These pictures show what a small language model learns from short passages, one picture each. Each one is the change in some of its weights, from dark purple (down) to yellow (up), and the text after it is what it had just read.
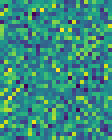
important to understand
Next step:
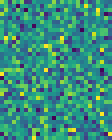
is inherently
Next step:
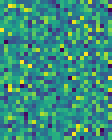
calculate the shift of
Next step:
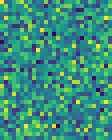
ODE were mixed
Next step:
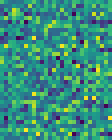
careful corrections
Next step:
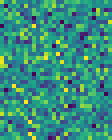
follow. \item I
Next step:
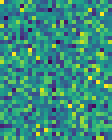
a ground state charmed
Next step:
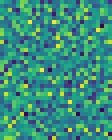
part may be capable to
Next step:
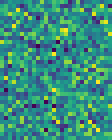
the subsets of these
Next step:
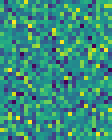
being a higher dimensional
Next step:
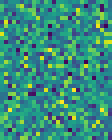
by a single CR which
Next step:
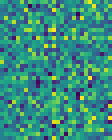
expected observational signatures
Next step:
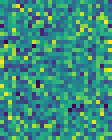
below the baseline
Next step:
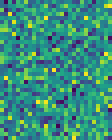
might be due to the
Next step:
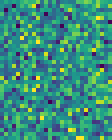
generators is independent of
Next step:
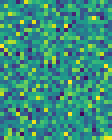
is readily
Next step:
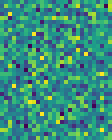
width}). Two
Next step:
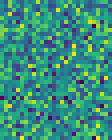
--- a positive
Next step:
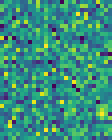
S. Deser and
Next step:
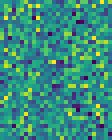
the orbital plane as
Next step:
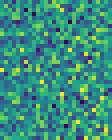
many electronic transitions
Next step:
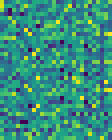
are then estimated using
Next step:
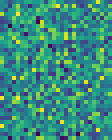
whose algebraic
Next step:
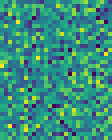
and solve this using a
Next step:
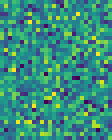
the leap year
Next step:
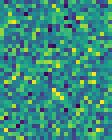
of four methods used to
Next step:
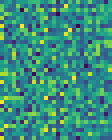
depends strongly on
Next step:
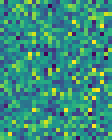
the standard definition
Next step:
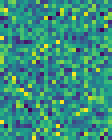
ago. The most
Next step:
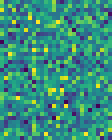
(22) are performed
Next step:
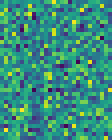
We anticipate that
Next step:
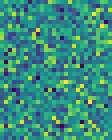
that a substantial
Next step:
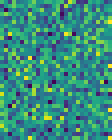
the impact of training
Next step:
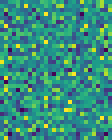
include it in our data
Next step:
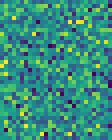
validation and a
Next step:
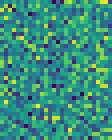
the process manager and
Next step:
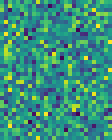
the distance to the
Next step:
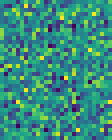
of relativistic fluid
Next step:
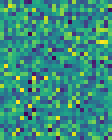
this late stage of
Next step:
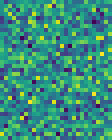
$\lambda \doteq
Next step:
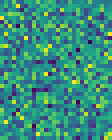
SVP with highly
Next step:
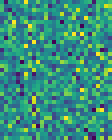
be transformed one into
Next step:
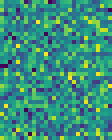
mix of liner
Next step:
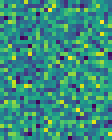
Ernst seed
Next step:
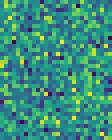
and dissipate energy
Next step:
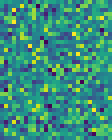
new scaling exponents
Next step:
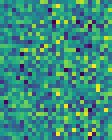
numerical simulations.
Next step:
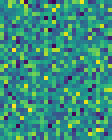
be in favor of
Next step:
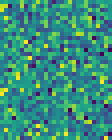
and its COM
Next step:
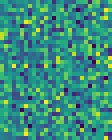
and simulation. Since
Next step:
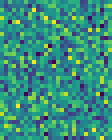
also show that the dimension
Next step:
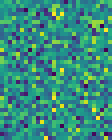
have companion stars with
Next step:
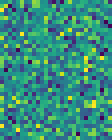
additional cubic and
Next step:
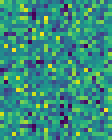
MCMC analysis using
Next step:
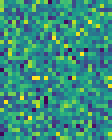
of $\beta$ (and
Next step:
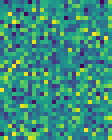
bound had to be used
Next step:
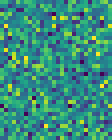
the discussion in terms of
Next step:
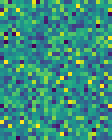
This is inconsistent with
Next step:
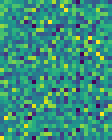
still contracting
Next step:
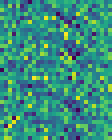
(scaled to the
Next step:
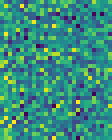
to collapse to
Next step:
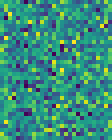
have been trying to
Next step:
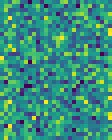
date seemed to
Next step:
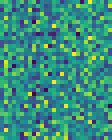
SOFTS will
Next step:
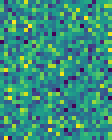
be below a few
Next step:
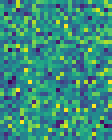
it is generally absent
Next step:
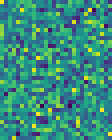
of the memory
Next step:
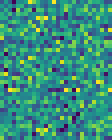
at the borders due
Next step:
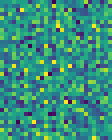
version of Eq.
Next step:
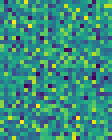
be of the order of
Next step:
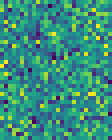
the audio and
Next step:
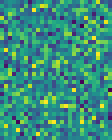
the U-Net
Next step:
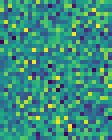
the propagation (note
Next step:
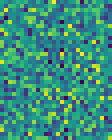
against current density
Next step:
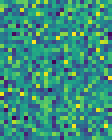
is symmetric in the
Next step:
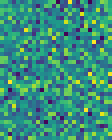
including cropping
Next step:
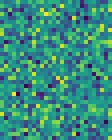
potential of addressing
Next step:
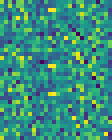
RGM the NN
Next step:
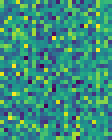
reconstruction of the
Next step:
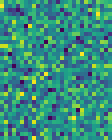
profiles. For the
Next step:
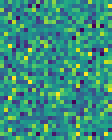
be seen that the
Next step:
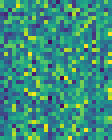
two velocities may be
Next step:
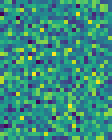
Petri Net
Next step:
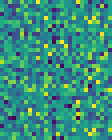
a graphical representation
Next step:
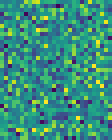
the hot electrons in
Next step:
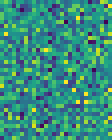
with the primary function
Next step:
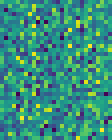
remaining mass of the
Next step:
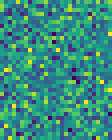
can be modeled as a
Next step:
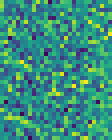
of the most known
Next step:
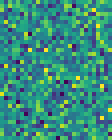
the matrix elements of the
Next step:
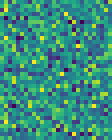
effect, whereas fitting
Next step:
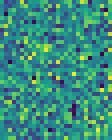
consistent with typical parameters
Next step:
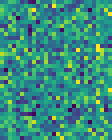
meaning that its basin
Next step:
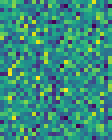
is transferred to
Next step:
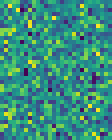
a deformed base
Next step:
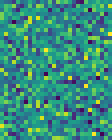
with large angular momentum,
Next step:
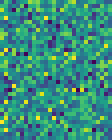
for IDPs and
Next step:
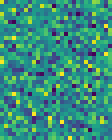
consumption model,
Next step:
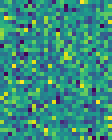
data. We note that
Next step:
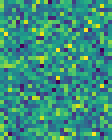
of all, the number of
